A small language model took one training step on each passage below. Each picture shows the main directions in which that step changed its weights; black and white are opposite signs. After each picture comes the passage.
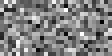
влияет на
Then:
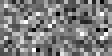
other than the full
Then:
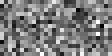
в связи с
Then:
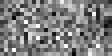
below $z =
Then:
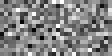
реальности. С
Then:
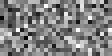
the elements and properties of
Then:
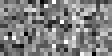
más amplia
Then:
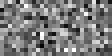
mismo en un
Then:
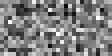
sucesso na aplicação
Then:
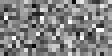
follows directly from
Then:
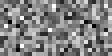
at these high rates
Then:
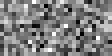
- bre y
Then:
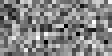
in the study are those
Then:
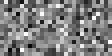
squeezing can
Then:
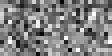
different temporal
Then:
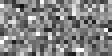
essential role in
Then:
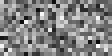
perimeters from
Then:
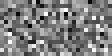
linear polarisation is
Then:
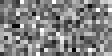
The integrated problem and
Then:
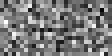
la mise en
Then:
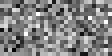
expected value of its
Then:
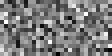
with orbital
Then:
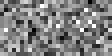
$n$ equal
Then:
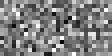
Paper No.
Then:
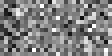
the healing length
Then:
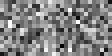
{\small E};
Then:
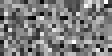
este momento el
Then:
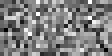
подходит под
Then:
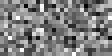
Reja tuzish
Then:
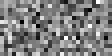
ambiental para
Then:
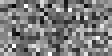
rotations or
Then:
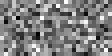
rest of their
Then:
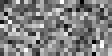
y regulación
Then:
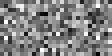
network connections a
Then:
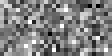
the interlayer
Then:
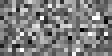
QCD string can
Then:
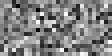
on central results of
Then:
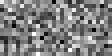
the optimality of the
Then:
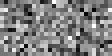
(c) and
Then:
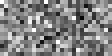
the MASI first
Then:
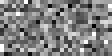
mais justo e
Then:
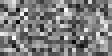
structures could open new
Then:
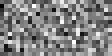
C)}$ denote
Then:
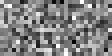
by the company
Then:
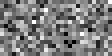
is actually an
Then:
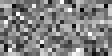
and Sports,
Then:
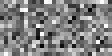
capacity based on the
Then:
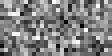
de treinamento As
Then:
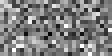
the rate of the
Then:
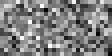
is always
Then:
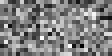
Shape of the
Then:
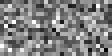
de concreto.
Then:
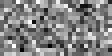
is not directly very
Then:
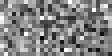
of discrete
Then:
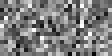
все про
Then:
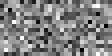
ва ўзи
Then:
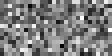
yoshi va
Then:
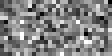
refer to network (and
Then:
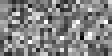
generally used for
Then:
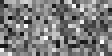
and with the support
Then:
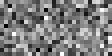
right eigenvector vector
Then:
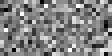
$\Gamma$ into all
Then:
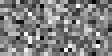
qizi ²,
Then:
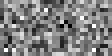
distributions experience
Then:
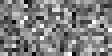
на основные
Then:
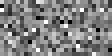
non zero then both
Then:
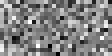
the standard extension
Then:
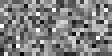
National Natural
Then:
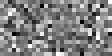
de chasse du
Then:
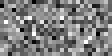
lensing signature
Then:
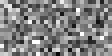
the detection of
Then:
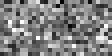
of CRs into
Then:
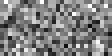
за вычетом
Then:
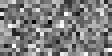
tot een
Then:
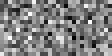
the scattering length and
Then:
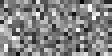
Due to the
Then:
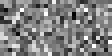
with care. An
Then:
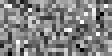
for the global
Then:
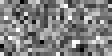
the likelihood
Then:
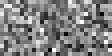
to the identity
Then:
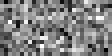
skills in
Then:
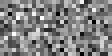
four different coordination
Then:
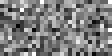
век. —
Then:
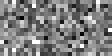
modulation of the
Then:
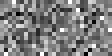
fixed number of agents
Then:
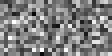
говор од
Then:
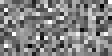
gender group of an
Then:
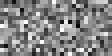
be indicated by the
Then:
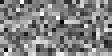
tridimensionale del
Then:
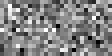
the lattice data. On
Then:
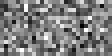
energy and momentum of
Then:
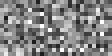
can be found in the
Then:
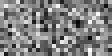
but the finding of
